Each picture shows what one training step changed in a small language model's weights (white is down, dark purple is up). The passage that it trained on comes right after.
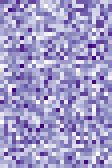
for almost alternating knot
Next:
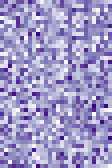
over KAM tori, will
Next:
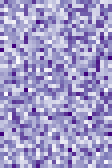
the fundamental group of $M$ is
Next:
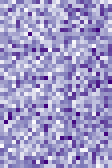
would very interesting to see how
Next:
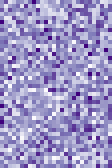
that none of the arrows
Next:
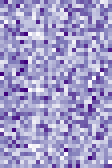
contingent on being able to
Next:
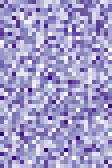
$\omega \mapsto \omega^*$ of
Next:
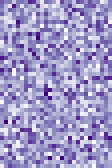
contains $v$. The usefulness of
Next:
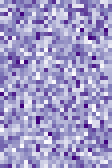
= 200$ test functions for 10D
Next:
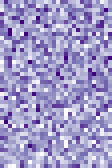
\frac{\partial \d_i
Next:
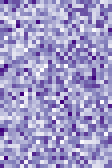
to the case where there are only
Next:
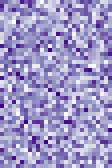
combination of $H$-linear
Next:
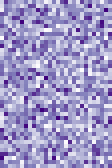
\mathcal W_k &\xrightarrow
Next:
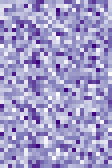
OMR-SC-S that
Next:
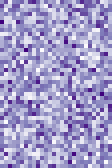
of the two boundary curves may
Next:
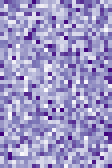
a profound theorem of
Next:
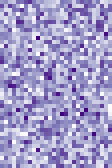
subsets according to the values of
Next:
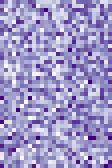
tables, and analyze
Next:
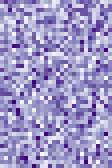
each $[\gamma] \in
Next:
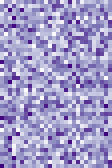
we have \begin{align*}
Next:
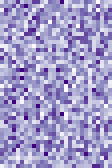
which is $dx^{1}\wedge
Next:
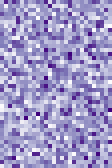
For the ``deeper``
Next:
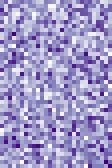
paper establishes a partial result in this
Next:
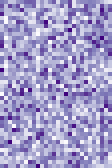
proposition is clear by the definition of
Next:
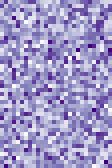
$\alpha_\lambda$ depends only on
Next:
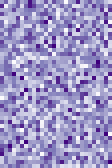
Using \eqref{var1},
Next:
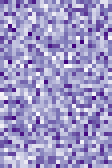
and the minimal ideal containing ${\goth
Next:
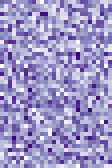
is \textit{nonnegative} and
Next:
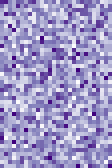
and the interest rate} In Figure
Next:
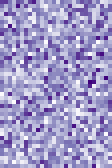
and $(n',d')$ the bounds
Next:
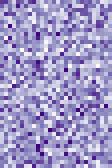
and $N=2$ in
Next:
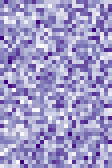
the Kalman filter, the
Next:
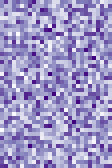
cluster measure. It is not
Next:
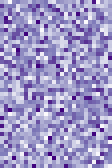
at a given scale $k$
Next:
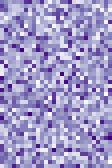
\eqref{E:local representation
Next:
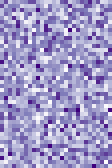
$\theta_k$ given by
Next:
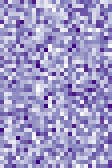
map induced by the cover $p$,
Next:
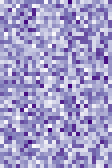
we may take $: \;
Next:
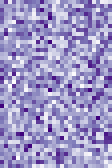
Coefficients of operators
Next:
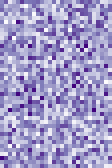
theory of quaternions we will
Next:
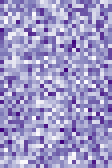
framework, we account for the total
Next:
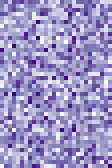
algorithms, that use this
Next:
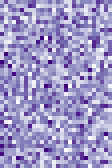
strict representative $(\theta,
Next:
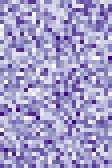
has genus. Up to isotopy
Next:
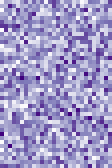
We can write the elements of the field
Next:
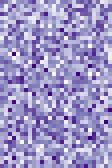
is a non-negative integer multiple
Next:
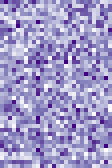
to the model spaces $\HH^2
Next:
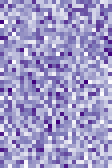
manifold theorems and projection methods. The
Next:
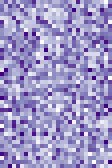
Lemma 3.19 implies that
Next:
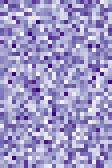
a nonnegative column and a nonnegative
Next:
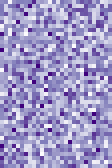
partition of $X$. Let
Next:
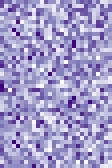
existing stochastic methods for solving problem
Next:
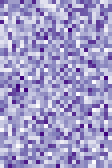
function for $0 $$<$$ q
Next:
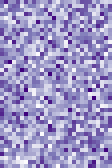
a varying maximal length for the
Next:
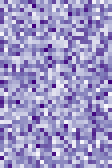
following two cases. {\em Case
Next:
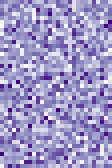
orientation, and identify
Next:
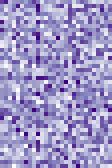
incompressible fluids.
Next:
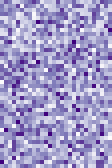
our contribution to this circle of
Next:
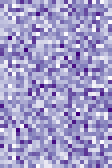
history function.\\ We may
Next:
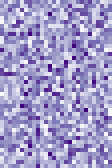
It appears that such quantum weak
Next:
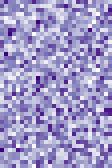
the Calabi-Yau
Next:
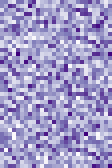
say $s$ from 0 to
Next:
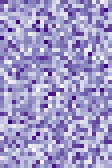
spliced by simply translating
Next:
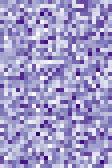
knot labeled by
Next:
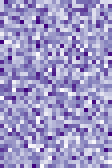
\eqref{eq:prob} and
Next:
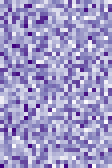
\Hocomm \to
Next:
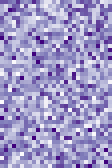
for every finer level until
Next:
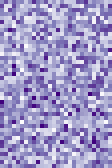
of non-proper tropical
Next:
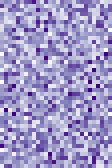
all principal right ideals
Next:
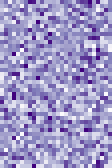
$S$ be a global dual
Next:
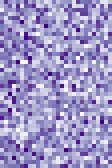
\end{equation*} and the following
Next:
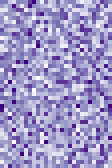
positive and does not depend on
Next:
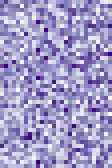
the semi-harmonious
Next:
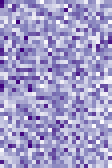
solved globally by methods such
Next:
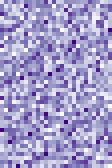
This condition is equivalent to the existence of
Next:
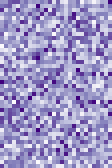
Here, we want to find
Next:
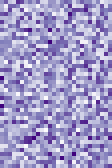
will slightly abuse this
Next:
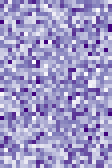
of the moduli spaces
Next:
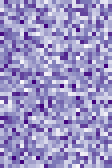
\end{align} Notice that
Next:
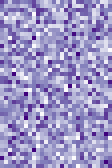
data $\varphi_1,
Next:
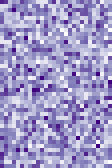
u^{m\alpha} \cdot
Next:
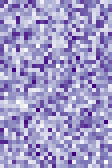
from the ground model. In the
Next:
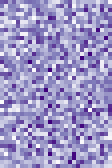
both strong and weak uniqueness
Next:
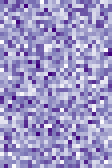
at most, multiplicity $r$.
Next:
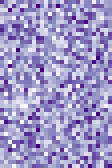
scales as the Reynolds number
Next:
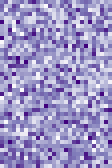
of possibilities for the weight
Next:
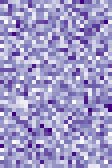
particular, he obtained the generating function
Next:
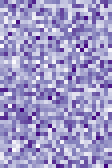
common ratio, which we note
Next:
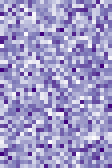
are compatible will be explained
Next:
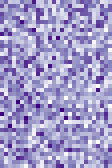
algebra ${\cal G}$ and arbitrary
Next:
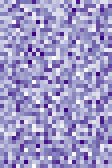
have their own special applications. For
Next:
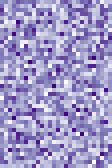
top element and a bottom
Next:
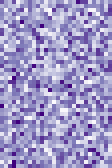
numbers of NIO, NII
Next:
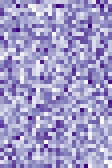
Before stating our main result,
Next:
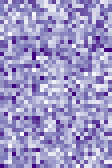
problem in an ADN. A
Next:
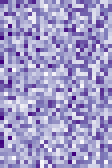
and the places of bad
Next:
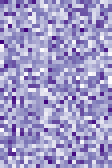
and each of these components depends only on
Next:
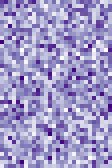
and analysis on metric spaces are
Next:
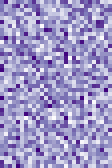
in $\Aa'$, either. This
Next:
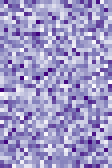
a regular distribution in ${\mathscr
